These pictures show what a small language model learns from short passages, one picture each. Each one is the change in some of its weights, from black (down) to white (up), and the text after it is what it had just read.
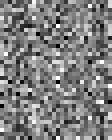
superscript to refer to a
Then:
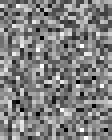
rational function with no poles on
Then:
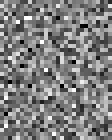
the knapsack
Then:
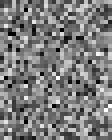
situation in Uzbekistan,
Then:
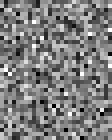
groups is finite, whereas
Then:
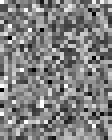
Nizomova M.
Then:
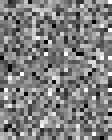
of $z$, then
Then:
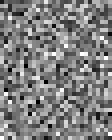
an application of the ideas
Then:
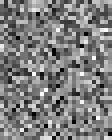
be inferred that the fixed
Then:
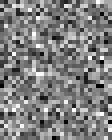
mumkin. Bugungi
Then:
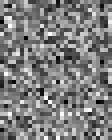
cinco mil y
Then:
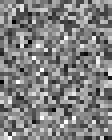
with a left duality
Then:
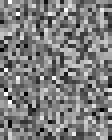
\times n}$, and the
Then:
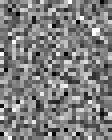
more detail let us give some
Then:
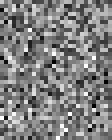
Study. *ACS
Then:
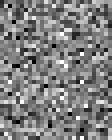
impactam na saúde
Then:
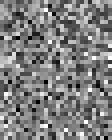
actors of mathematics
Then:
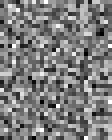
o administrativa (o
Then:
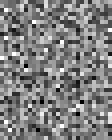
variables, it is easy to
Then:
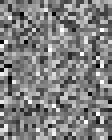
a su rol se
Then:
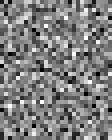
entire cochain
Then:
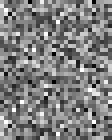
set $P$ is
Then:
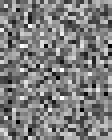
а также анализируется
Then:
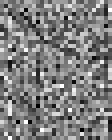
closed and oriented and all
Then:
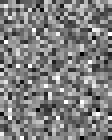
pressão 1 kW 25
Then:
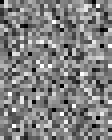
In this subsection we show
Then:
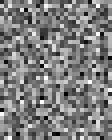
and Breach, New
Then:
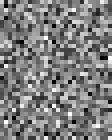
a derangement of size
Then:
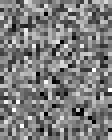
for all $a\in
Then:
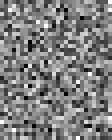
и направлено на
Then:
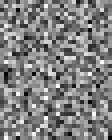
лечении в
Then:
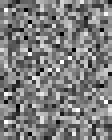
digitalization of
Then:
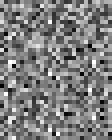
их состояния.
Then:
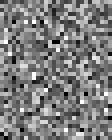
its generating measure is a bounded
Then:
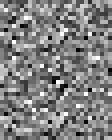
we can obtain the following relation
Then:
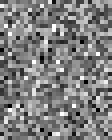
berish kerak.
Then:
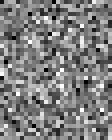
Em relação ao quadro
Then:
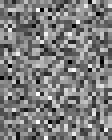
0$ fraction of the
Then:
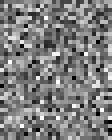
ishlab chiqarish faoliyatlari
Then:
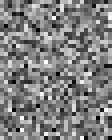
holds to a height sufficient for
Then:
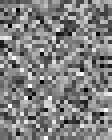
assume without loss of generality
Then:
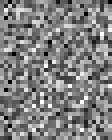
encoding the condition
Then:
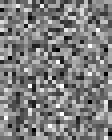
Шу тариқа,
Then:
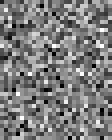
in a maximal time of existence
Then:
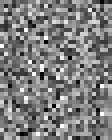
at the meeting, that
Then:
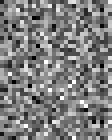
à l'égard
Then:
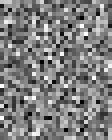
an equivalence. Expand
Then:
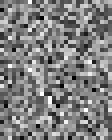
муаллиф. –
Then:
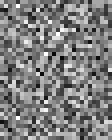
Помимо этого
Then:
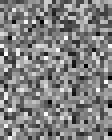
its asymptotic behavior at the points
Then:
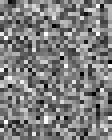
and $n\di
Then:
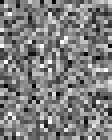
A gravidez na
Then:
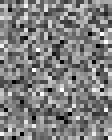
saudáveis que a
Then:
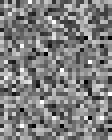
O aumento constante dos
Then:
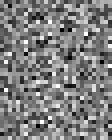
числа одно на
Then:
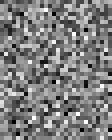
a unique (up to
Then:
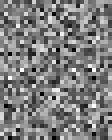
1). Listę
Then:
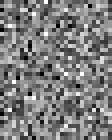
II Regional Project.
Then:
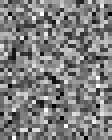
to $\varphi$ by \[
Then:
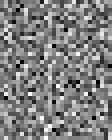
зиддиятлар ва
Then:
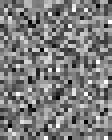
their theoretical and
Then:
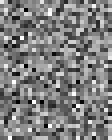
above, we get that
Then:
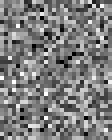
sathidan 8-10
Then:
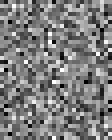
maktab edi.
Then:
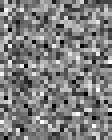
paper is to give a complete
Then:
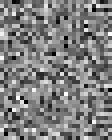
there are $\ge \kappa
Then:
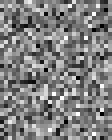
for related problems. In all
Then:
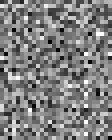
desde la perspectiva de
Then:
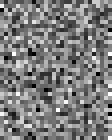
vertical distance, the maximal
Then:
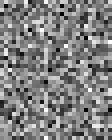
docente antes y
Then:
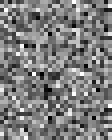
is known that the graded
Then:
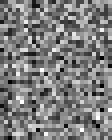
particle traversing the
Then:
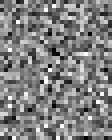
apoteose da independência
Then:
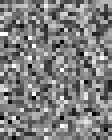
promover o reconhecimento
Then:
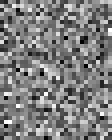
mumkin bo'ladi.
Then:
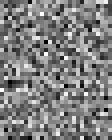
of this pairing to the
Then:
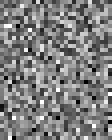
Culture. –
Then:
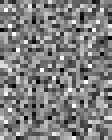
iqlim sharoiti
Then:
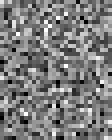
trajectories both enter
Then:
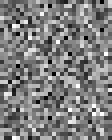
consider the basic problem of
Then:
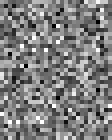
to the chromatic number
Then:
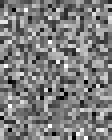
Partner das Interesse
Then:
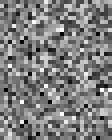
algebraic stack and $\mathfrak
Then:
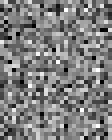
im Web. In:
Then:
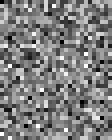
forma perjudicial contra
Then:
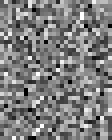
and transition to chaos in
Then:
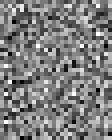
with the one studied in
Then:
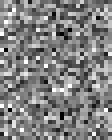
sacrificio. Si
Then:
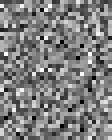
voltage networks from
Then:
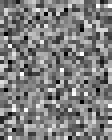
of the cited works.
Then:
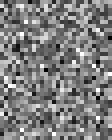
vertices with minimum degree at least
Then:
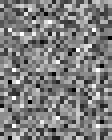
odd). We observe that each
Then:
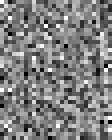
\ {\text {is positive
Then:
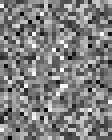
the vertebrate
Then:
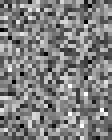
dan jam makan siang
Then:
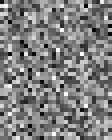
BPK atas
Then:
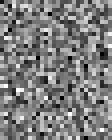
mamlakatlarida ishlab
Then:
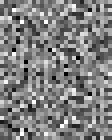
given the precise information about
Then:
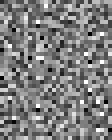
momento de vida no qual os
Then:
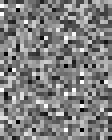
uniformly dense and uniformly discrete subsets
